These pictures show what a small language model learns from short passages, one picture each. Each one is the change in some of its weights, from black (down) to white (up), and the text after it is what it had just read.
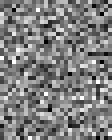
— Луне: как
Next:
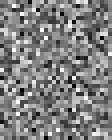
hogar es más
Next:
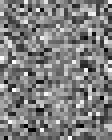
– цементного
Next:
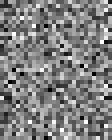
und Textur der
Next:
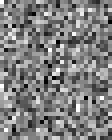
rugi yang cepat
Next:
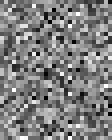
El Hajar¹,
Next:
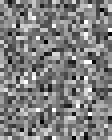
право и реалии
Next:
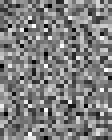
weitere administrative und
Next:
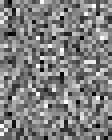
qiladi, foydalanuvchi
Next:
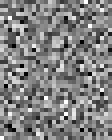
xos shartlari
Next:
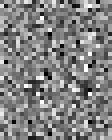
hushi uchib,
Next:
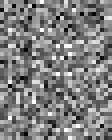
el gran puerto
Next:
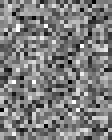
en Brabantse
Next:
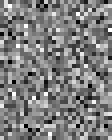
como fator que determina
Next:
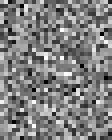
la estructura y
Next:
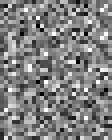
sistemas de propósito
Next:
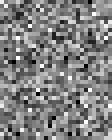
the hollow axle
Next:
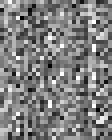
juga siswa yang
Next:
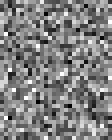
، ولاه
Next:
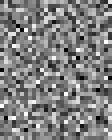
детей был
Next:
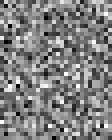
**Lost in ai
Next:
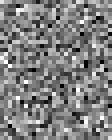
Existen limitaciones
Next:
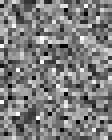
structurelle dans
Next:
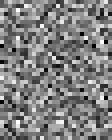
Professor Kamilova
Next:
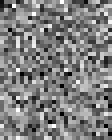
el listado de los
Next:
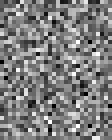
once dimensiones:
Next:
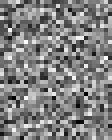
EL PRIMER
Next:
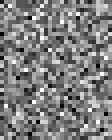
de habitat -
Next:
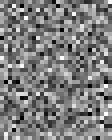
церковних і
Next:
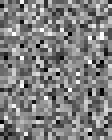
de nosso time de
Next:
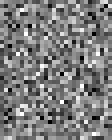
Museu de Arte
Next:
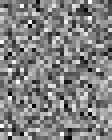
ijtimoiy-iqtisodiy va
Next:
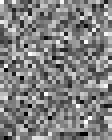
o‘z fikri
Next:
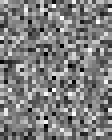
être proposée
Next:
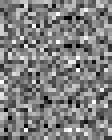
prática clínica,
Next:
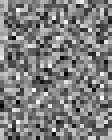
Constituição Federal do Brasil de
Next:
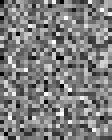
Wachau war super.
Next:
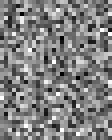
7]. Основные
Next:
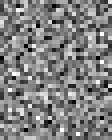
σε ένα
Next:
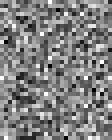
mavjudligini ham
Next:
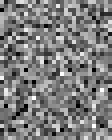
для лісових
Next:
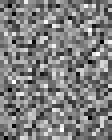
качественной и
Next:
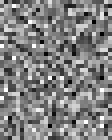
eficaz en todo
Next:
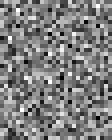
Bu mahalliy ish
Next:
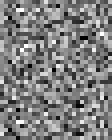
Радою України
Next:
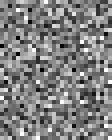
того, активно
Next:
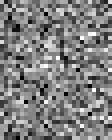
частности, метод
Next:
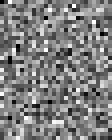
una deschisă au
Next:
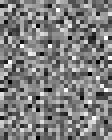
set. 2014. Disponível
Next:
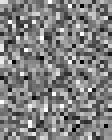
expuestos y poder
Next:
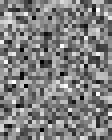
alimentación en las
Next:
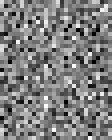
faible engagement dans la
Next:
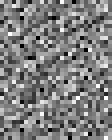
lograr lo anterior,
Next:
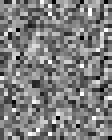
și dezvolta
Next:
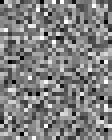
plaats een ook
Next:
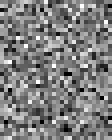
выход по годам
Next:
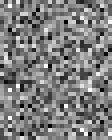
qaror qabul
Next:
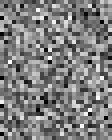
que permita tomar
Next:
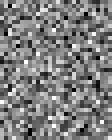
forte dépendance de
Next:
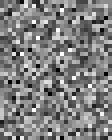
harter Manager,
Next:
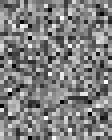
kattadir. Bu
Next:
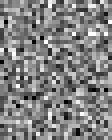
on the praxis to
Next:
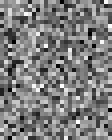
alumnado del
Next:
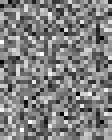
todos en todas las
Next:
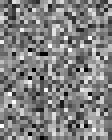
qismiga aylangan.
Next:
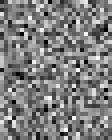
se torna pop:
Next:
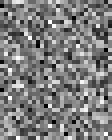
da teoria da responsabilidade
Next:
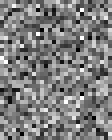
estandarización de
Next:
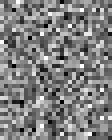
tuzilgan va har
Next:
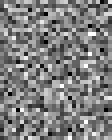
саму опеку не
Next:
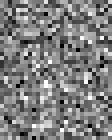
приступили к
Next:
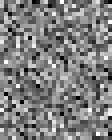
el margen del texto
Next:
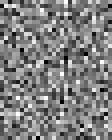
oly módon
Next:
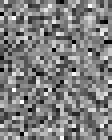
personnalisée qui va
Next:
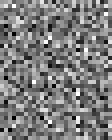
isso ocorre, a
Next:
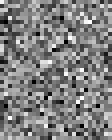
ítems a
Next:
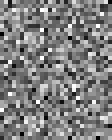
de los demás; dar
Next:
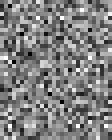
IA que os utilizem
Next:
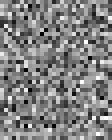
Actualmente, existe
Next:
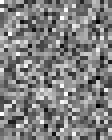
ultimul alineat
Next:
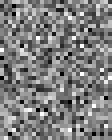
den Versionen der
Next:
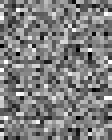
активності СОД
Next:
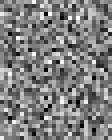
ортиқ киши
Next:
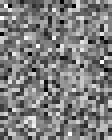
países de la Unión
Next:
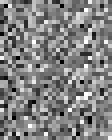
os LEDs estes
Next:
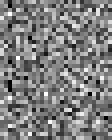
tarqatish bo'yicha
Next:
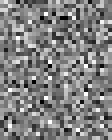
the functionality of
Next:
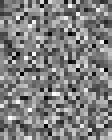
Gráfica No. 26
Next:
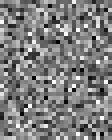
insonni kashf
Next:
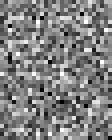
yin amfani da
